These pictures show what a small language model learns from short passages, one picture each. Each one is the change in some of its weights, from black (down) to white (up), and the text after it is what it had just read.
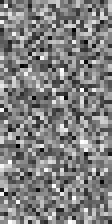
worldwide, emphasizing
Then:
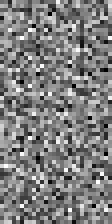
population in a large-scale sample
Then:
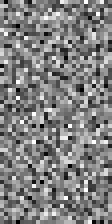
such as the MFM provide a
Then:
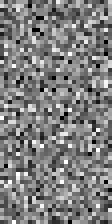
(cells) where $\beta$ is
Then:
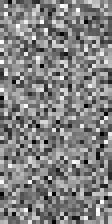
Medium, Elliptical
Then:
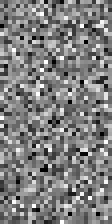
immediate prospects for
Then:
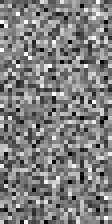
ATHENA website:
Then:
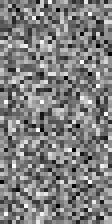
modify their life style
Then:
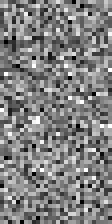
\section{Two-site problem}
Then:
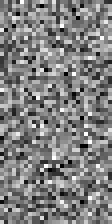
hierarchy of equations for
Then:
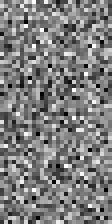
The first and second columns represent the
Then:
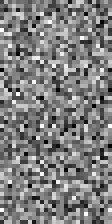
susceptible to have
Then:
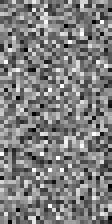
is supported by the Center for
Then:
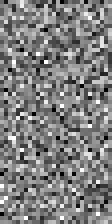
the band. As a result, the
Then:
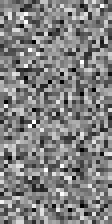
of Al_4C_3 carbide
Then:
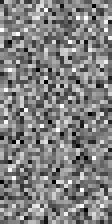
UN-Habitat 26
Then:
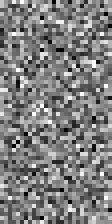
8. Age and Seniority
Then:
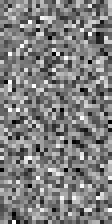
to create distributions from continuous
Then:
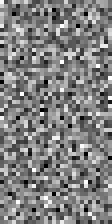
suitable control parameter for reservoir
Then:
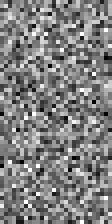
important types of maize.
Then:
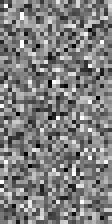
structure and the presence of important functional
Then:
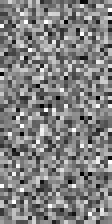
and professional development. The main
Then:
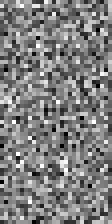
$t$ coordinate with the space
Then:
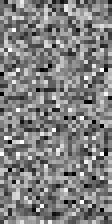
the appropriate $k_{ang}$,
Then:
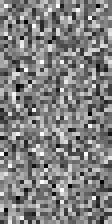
applied to solubility product of the
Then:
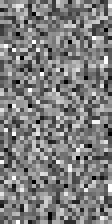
(USA, Russian
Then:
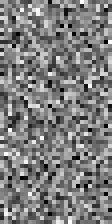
justice (trials,
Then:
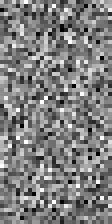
the beam pipe. So one
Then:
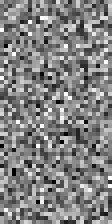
to now, the fusion cross sections
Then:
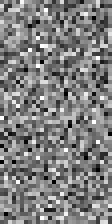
to comprise 2D $q$- and
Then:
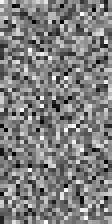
of Multi Wire Proportional
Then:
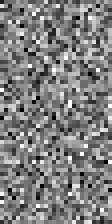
a temporal primitive.
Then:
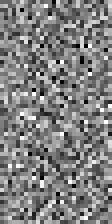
expedite model training. 3.2.
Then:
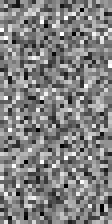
crop of origin For crop
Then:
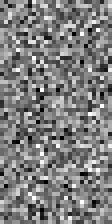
that organizations with higher levels of
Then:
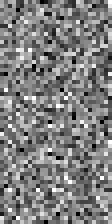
p$),\\ 2) physics topic
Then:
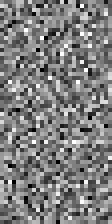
of adaptability, performance, and
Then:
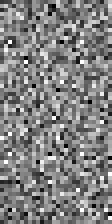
diseases due to increased in
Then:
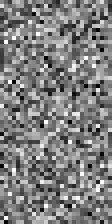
of the intensity of turbulence
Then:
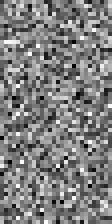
inaccurate results. It also increases
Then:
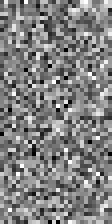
invasive approaches have been
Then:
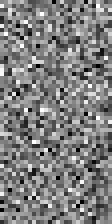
parametric models. Building on
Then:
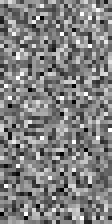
play in urban areas
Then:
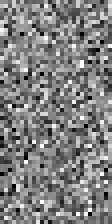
data. Panel (a) shows a
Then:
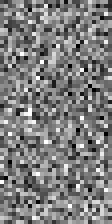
and command the activity of the group.
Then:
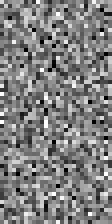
samples by timestamp;
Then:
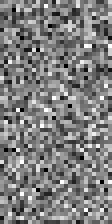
\textbf{Target}} &
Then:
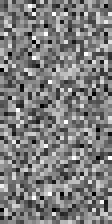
school action, is a
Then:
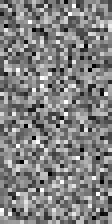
and after coupling. We supposed that a
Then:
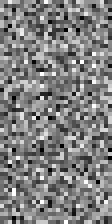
the metric to study phase noise
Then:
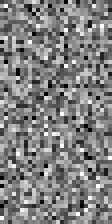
is related to the correlation time at the
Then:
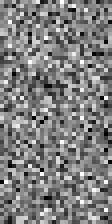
out. The complexes were filtered,
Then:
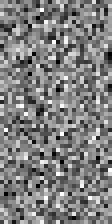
serve as sources for generating the
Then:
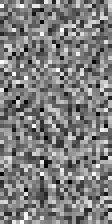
$K$ is called a
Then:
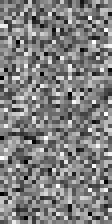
76(35%) Knowledge about
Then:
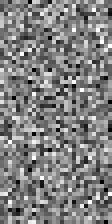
weaknesses, opportunities
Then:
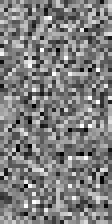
use of resources that have an impact
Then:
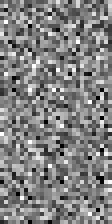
operation of the hybrid filter
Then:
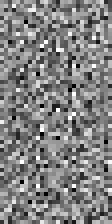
Dr. B. Dam for
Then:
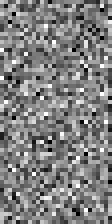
HoNs meeting.
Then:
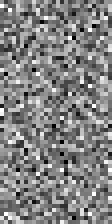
for fixed $\mu+a$, assuming
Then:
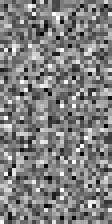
colitis, ischemic or
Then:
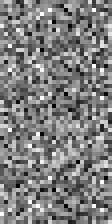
{author} {\bibinfo {author} {\bibfnamefont
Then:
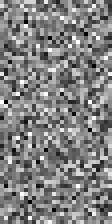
The median spectral index between the
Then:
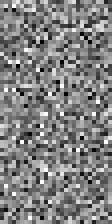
Dynamics This project has received
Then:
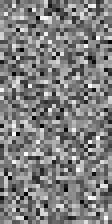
study responds to the efforts to find
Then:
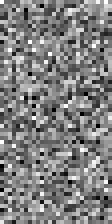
laser pulse. The
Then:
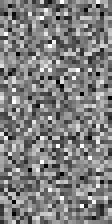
valued recreational activity.
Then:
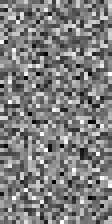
lowest energy of the state which participates in
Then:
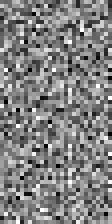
of inter-laminar compressive
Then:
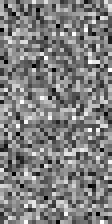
producing various volatile esters
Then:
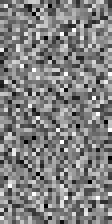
is driven towards the
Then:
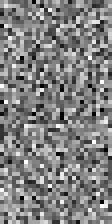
be tradeoff between excluding the
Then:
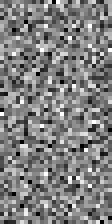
two groups of K-cluster centers
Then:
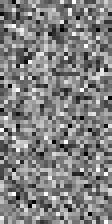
the 13 monomials containing at
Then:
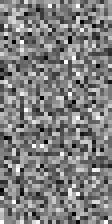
left-wing support. While
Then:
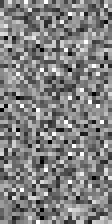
VAST, and the name of
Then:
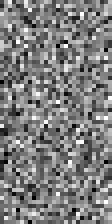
landscaping, and further work on
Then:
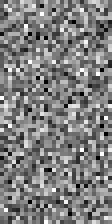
Twitter account and the
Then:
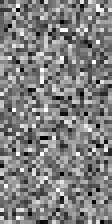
the force is proportional to the
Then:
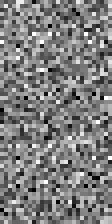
width}(Color online)
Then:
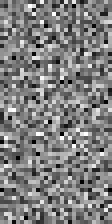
smart contract, is called
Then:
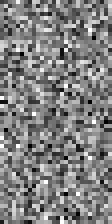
with longitudinal follow-up are
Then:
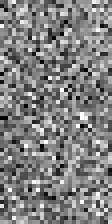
were sterilized after washing with
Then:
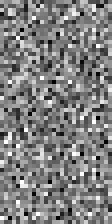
storing confidential information are posed
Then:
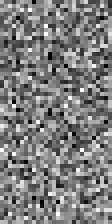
\begin{equation} \tilde{m}
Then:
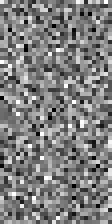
obtained along these lines. We find a
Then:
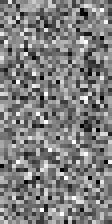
The decanter of the plant with a
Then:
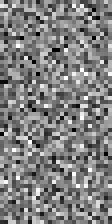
Griffin (2008) modeled
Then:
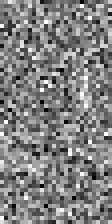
but many will pay for professional
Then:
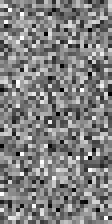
cross sections. For a given beam
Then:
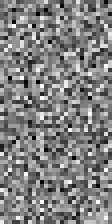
event. Since this method produces a
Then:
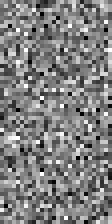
(turquoise). For increasing
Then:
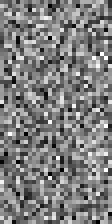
are highly unlikely to be from
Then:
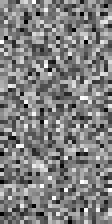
banks, the cooperative
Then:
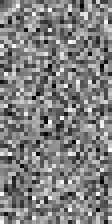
each cut we used the MDCs
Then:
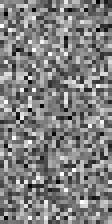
dye lasers and operating them
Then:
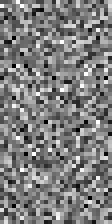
$\delta(x,x')$ is the
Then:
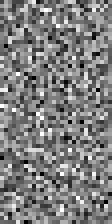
from the massless Weyl-fermion
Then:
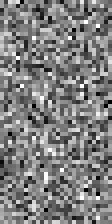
masses are safely small so that
